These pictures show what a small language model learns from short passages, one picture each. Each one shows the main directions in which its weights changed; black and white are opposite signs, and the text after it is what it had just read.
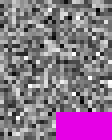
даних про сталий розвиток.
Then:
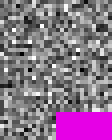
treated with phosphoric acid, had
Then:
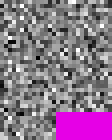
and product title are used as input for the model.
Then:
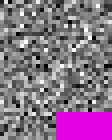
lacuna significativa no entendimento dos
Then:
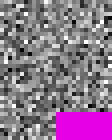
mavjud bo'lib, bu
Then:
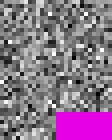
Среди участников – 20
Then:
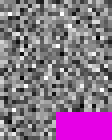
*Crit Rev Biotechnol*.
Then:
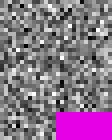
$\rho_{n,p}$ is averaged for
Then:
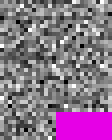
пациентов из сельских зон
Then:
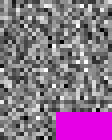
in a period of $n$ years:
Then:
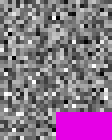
transverse momentum distribution for d-quarks is shown for
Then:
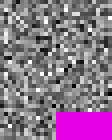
$(\varOmega, \alpha)$ with $
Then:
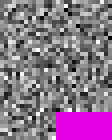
the robot’s kinematics
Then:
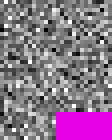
However, if taken at their face values, they only
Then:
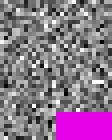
Nacional de Planeación (DNP,
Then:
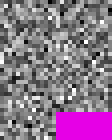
extinction coefficient $R_V$ from the
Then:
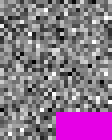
mais: Hobbes aspirava uma
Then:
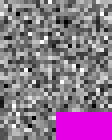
almashinuvi buzilishi natijasida
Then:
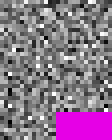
ineffective utilization of the spectrum available.
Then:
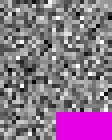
in his research the innovative ways of using technologies.
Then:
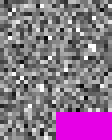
The agile Iterative Model of the
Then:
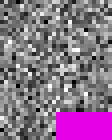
References, Литературы:
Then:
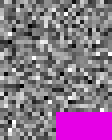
RCFT for the parafermion
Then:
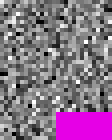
relación entre el consumo de leña en
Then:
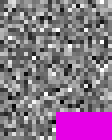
the case where no noise is present. We refer the
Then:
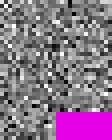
probability density function \(p(\mathbf{u}^F
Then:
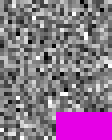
\left[ \begin{array}{cc}
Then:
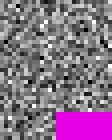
changing the Euler--Lagrange equations
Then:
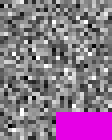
va milliy xavfsizlikka diniy
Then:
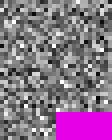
However, the location of these spin textures is
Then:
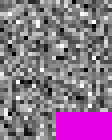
qo'lini tortib oldi,
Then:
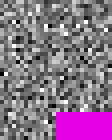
article, DK was a research fellow of
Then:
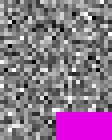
hypothesis and use AI for local classification, measurement,
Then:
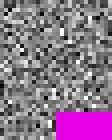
the results obtained, the mode value is 1, meaning
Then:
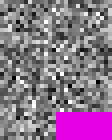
“**Bagati**” is not repeated
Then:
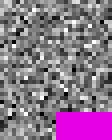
integral ${\cal I}_m$. The latter is the
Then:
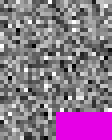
de lo expuesto en varias fuentes
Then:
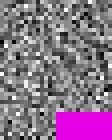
a significant impact on the performance of workers in an
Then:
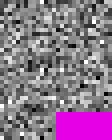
were raised was rich in organic matter and
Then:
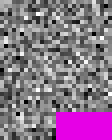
de vermiculita apresentou comportamento
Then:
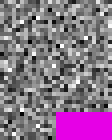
Bosh prokuraturasi huzuridagi
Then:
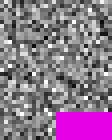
as Cycle-GAN, to transfer the style
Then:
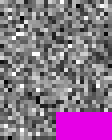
PDF of $Y(x)$ as
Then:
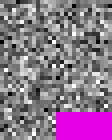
retira a compreensão de uma
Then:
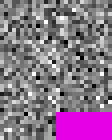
capture, subsequent processing, and final acceptance.
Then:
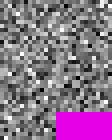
N. S. Shaik and T.
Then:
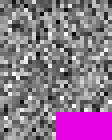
mutually orthogonal polarizations.
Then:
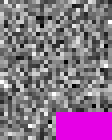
trudovogo prava (na
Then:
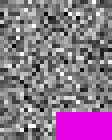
CVWR, San Diego,
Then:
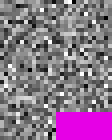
vortices rather than blobs. Their
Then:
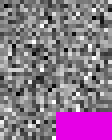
234}}{Longman Scientific \&
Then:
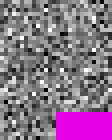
community throughout the universe. Open Access process
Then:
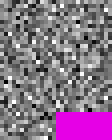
Stahl, Phys. Rev. B {\bf
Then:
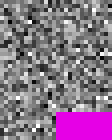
ko'ra quyida keltirilgan
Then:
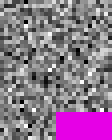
of pedestrians who use streets
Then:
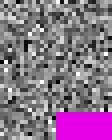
contemplar esto mediante la
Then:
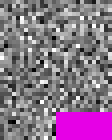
models beyond the SM (BSM) at the
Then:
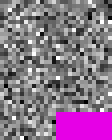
Rats were trained 2-4 times daily for
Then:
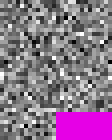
light-cone variables $\tau$ and
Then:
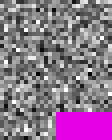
pesticide residues in soils are not
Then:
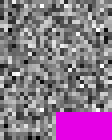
accuracy, and precision. The final model was tested on
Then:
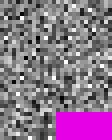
Salud Pública*, 162. -
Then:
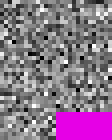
compétences « mon ex- mari
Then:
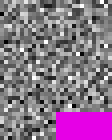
reminiscent of a phase transition.
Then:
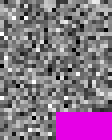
iqtisodiy va institutsional rejimlarni
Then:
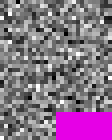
H., Bony, S., Winker,
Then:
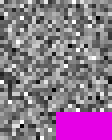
are used both in the T-matrix and in the
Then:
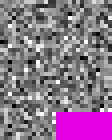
and of tranquility, made by setting down the
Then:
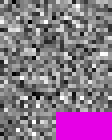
bir qatorda tinglovchilarning ham
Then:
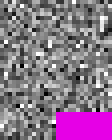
$\chi^2 \approx 3$ in the
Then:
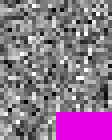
may not be breastfeeding. Table
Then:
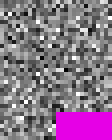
Statement: The data presented in this study are
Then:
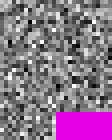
поведінки й активізації
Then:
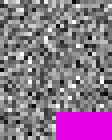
učenike sa posebnim
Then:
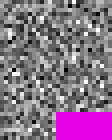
the poor section of the society is entitled to
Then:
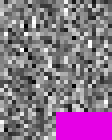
obtained on a graded scale. i.e.,
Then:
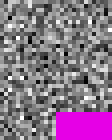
remains unperturbed until the different systems start
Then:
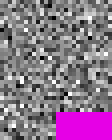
alcohol group was observed in the spectra of the
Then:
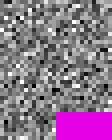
o‘ziga xosliklarni aniqlash
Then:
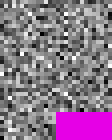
and comparison of the proposed scheme, number of RIS
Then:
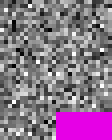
национальное законодательство
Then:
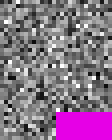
suv solinadi. Hosil
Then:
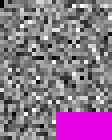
brasileira, na qual ao lado da
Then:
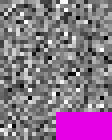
a question mark, because its value is not indicated in
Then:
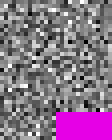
considered. (\textbf{c}) Plot of the
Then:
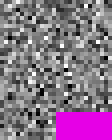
who engage their children in composing Igbo
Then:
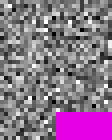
Player 2's token. Because
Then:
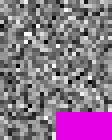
РФ. Правила предоставления
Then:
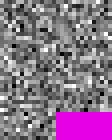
his soul" (Cusimano 4).
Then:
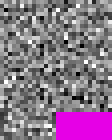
evolves quickly with time. Therefore the correction
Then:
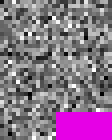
may have had asymptomatic retinal
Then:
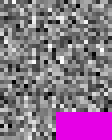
jarayoni bilan ajralib turadi.
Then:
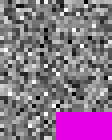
ichida boshqa millat vakillarining
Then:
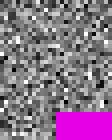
local lattice deformation in carbon nanotubes on
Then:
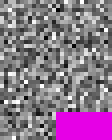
One of them was to write the lhs of
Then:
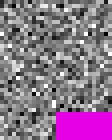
\label{e5} \end{equation}
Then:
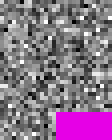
философии. Далее,
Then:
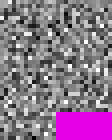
dominant IR contributions. In fact, since the
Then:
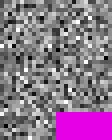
catalyse the further development and use of tools
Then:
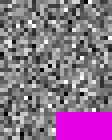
algunas fotos durante las
